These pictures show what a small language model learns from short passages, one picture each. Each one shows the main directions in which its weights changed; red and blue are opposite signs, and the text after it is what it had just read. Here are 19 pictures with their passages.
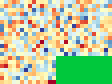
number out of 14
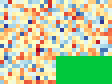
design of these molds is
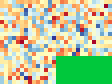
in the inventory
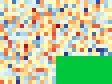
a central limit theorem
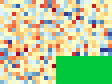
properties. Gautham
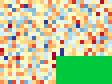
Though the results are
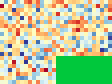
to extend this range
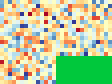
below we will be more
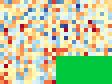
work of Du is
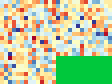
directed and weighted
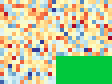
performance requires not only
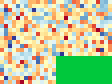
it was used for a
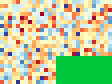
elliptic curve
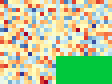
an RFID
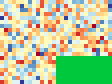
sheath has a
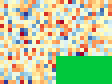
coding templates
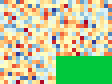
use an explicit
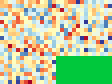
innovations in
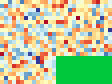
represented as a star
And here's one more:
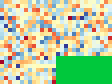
therefore identifies the most
